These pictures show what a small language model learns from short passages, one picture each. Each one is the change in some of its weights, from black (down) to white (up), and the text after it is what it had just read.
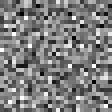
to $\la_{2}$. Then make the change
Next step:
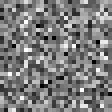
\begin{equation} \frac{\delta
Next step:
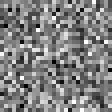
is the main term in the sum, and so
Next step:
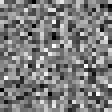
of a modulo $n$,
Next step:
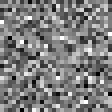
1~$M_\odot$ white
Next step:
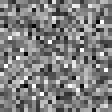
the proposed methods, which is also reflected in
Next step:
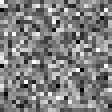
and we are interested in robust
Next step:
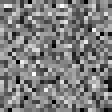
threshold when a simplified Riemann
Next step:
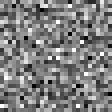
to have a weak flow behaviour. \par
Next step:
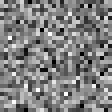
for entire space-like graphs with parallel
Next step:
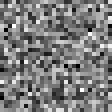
the bound $1 - q' \geq
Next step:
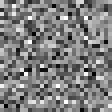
on $E_{\kappa }$ for some
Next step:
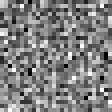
bases} i.e., local bases
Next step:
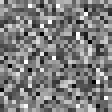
A K-S test indicates that the distribution
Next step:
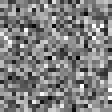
the purpose of modifying the charge density
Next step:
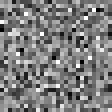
$\nu(O)$ be the outer
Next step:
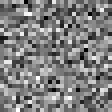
\] is uniformly distributed on the simplex
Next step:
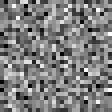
a singular analog of a commutative algebra with as
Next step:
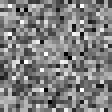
vanishing individual influences [16, Proposition
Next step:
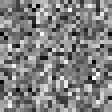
synthetic machinery
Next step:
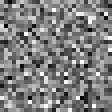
of derivations of $\grg_k$.
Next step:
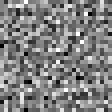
(38) to be Minkowskian
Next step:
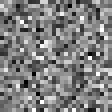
System consists in a conservation law
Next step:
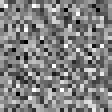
and empty white arrows,
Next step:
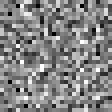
globally presented. In the second
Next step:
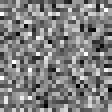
spectroscopy to probe crystal
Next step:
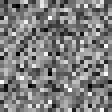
(\ref{1=ab}) since, by
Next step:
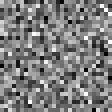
and only if $\theta = \pm {\theta
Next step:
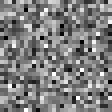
the distribution given in Tab. 3 of the
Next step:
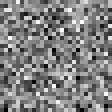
\subsection{Interaction diagonalized
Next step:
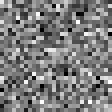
delays allows us to assign a
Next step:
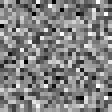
emerged: Approaches based on
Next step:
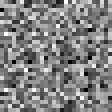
trained on each of the 5 random
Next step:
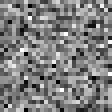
The differences between light curves with transiting
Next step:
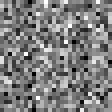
il suffit de remarquer
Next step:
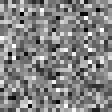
various authors neglected must be included
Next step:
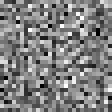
gauge theory} Let $\Sigma$ be a
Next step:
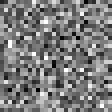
at each cusp $t \in
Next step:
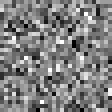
their destinations. The optimal objective value
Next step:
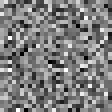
one-handle involved is orientable
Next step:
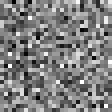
drawing Samples A and B from
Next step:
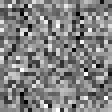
(i) above, and $\min
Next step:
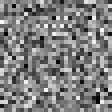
references cited therein. \par
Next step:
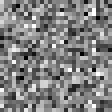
commonly employed as NM material in
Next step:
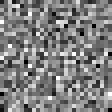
respectively. We use $p(\cdot)$ to
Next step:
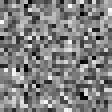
$p$ -- the ``free commutative
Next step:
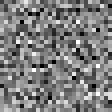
t,T)$ normalized in the basin
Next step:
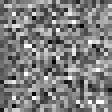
X_b \end{cases} \]
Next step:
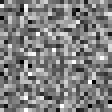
distorts pulse shapes if
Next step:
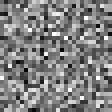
This approach inspired Neider et
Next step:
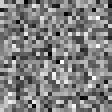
in the continuous action domain, such as
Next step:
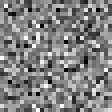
$n$-dimensional vector space exchanges
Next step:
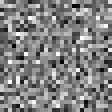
can also be distinguished through the
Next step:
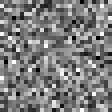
the $0$'s in it to
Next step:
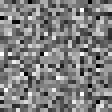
made of copies of $C$
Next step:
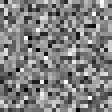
Summing over $v \in
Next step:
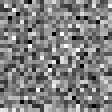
prevents equilibration.
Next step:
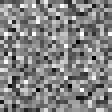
phase and the subsequently estimated temperatures.
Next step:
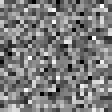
of local operator $\hat{\theta}$ acting
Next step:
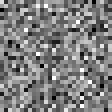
we present an algorithm, specifically constructed
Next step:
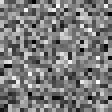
of the function $h/S$ is
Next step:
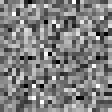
which causes a sufficient increase in the
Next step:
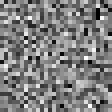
valuable references, as well as
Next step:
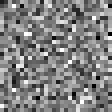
seem to exist. Any extension of them
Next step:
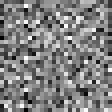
this setting, our completeness criteria will
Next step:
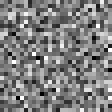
Benchmark to Evaluate
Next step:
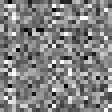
difference in mean code length between the code corresponding to
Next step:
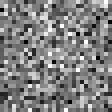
order to prove Theorem \ref{thm} we
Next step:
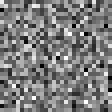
and in general, if $\Omega \subset
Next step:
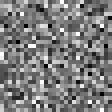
Traditionally, thermospheric density
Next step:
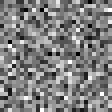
of matrix algebras over the Grassmann
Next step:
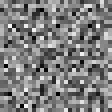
L. and Torres, R.
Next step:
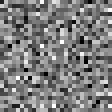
of opens. Similarly, a point of
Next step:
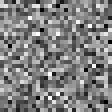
pair and the third component is $\Delta
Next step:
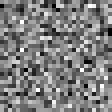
and grading rubrics for each
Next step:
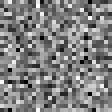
dimension of twisted Goppa codes
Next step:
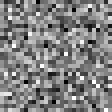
the near-singular integration algorithm
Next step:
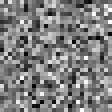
pulse. A variant of the above
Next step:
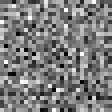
to treat the time-dependent damping
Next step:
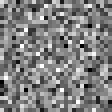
| Radix-2 (real
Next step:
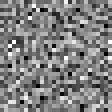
$\langle D \rangle = 0$. When
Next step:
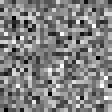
establishing that adaptive SDC is
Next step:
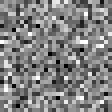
straightforward. In fact the dimension is
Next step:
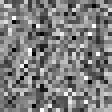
and experimentally observed~\cite{Lai,
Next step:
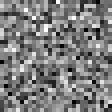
a QSL$_p$-space if and only
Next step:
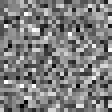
the specifics of the triangular lattice
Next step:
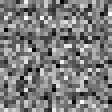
t, m \geq m_L]$ must
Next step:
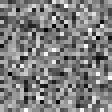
the ring $R$ given by a polynomial
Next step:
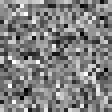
the underlying basis is the Legendre
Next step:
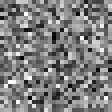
derivative is \begin{equation} D_\mu
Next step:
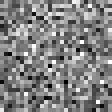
events were collected. The gains of
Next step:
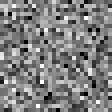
must sum over the internal Hilbert space because
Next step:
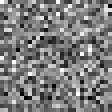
on 0-dimensional simplicial complex $\Gamma$
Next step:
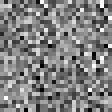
\citep{mck06jf}. The
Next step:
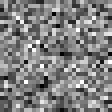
has a nontrivial OPE with an
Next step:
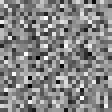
marginal significance (both
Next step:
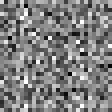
& \label{eq:eqdot}
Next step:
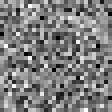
From this definition, we can obtain the following
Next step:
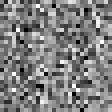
major alumni are in a position to
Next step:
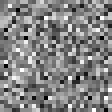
\right).$$ Observe that the term
